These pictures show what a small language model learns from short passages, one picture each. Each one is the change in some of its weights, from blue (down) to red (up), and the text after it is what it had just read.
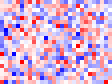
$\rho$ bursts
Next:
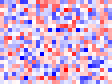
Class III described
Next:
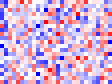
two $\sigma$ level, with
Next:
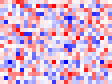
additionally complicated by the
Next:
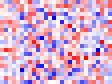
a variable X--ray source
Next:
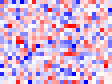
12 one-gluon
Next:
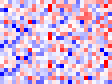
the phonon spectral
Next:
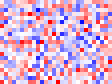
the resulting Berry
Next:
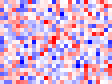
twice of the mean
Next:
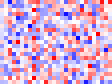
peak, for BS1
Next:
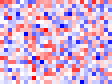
relative motion, respectively.
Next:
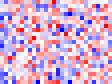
$\mu$m, indicative
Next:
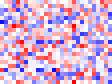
might involve
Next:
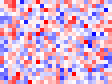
it comes from new physics
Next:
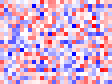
same item that they previously
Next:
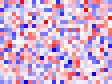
function of magnetic flux. These
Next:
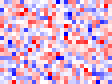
% Accuracy
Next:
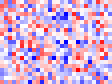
are formed according to
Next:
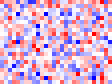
motion with internal heating
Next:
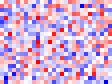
may strongly depend on the number
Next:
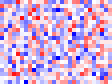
respectively. A set of event
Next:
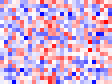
absorption, which is
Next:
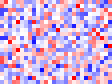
become exponentially
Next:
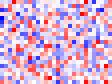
and has an energy $\sim
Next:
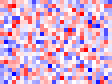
time of a driving
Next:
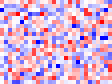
computation of our algorithms and
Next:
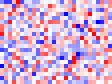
mass can be favored
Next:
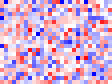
angle $\omega_{\rm
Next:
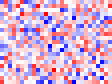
therefore be viewed
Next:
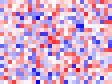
either be fixed
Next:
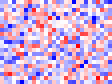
$E$-charge field
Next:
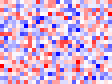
in the main text. The
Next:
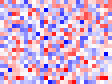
the dependence of SS and
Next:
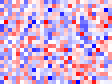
measurement where the spreading
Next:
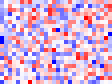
of the representation $R$
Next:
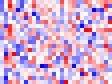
\vert \gg
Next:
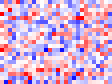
the two different crystal
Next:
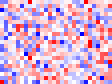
efficiency $Q$ as
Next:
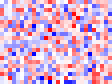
Riemann curvature
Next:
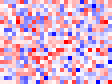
focal stack and the
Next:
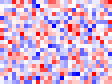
- can be treated as
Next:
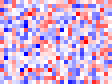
is to look at the state
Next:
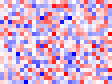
exactly once. The
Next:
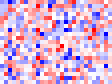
is challenging,
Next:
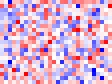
contains the most relevant
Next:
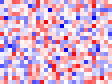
final dataset of
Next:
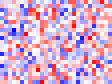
number density profile of the
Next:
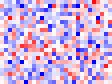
this instability. In this
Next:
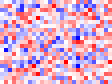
the onset of axion
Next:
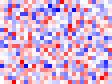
Recent studies have
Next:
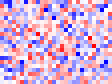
$D\chi SB$
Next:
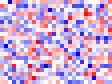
was supported by the
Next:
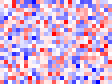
we plan to speed
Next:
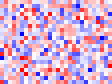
the lower and upper
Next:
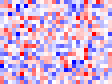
(b)~the reduction
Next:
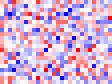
Decrypt the evaluated
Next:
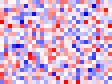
as \begin{equation}
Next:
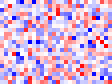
bottom panel from
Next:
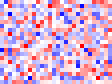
material points on the
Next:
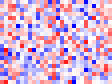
using Terahertz
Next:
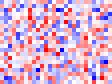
of this gradient with
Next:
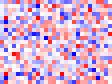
characteristics observed as a function
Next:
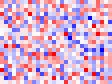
grain growth by
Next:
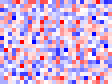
It is interesting to
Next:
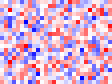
shear currents may
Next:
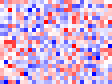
of about 0.8 eV
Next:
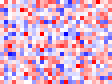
most detailed chemical
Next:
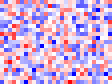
in \Ax is a
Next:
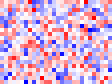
the scalar field mass parameter
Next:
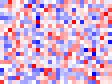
{\em all} means of
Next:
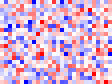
summarized here.
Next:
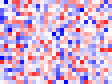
$v$ values are determined
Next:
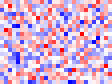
recently attracts
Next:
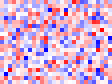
process. Each row of
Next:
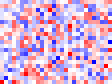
2. In this case the wave
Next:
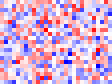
normalization mitigates distribution
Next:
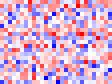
distributed nodes over an
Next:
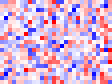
with $\om \simeq
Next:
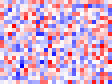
due to the fact that their
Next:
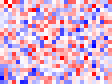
that the equality condition is
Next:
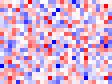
translation the critical noise value
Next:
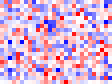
meaningful prior
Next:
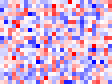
guarantees an
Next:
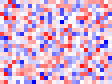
the electromagnetic
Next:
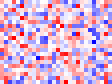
{\bibinfo {volume}
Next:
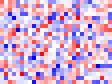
(nominal position
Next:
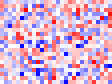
suitable primary
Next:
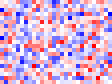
Here we considered the case
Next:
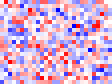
fields and the unparticle
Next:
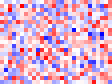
fields greater than or
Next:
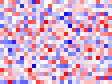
repressor. We also
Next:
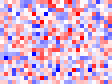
I. Friction
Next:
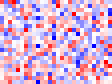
system. Due to the
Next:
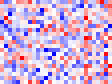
of the differential transition probability
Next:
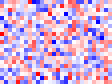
two $\ell$ bins
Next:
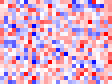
to the original,
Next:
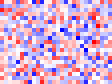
results are shown in Tab.
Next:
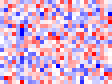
equation corresponds to the case that
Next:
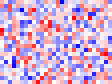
inflection point where the normalization
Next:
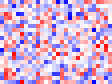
The first two lines can be
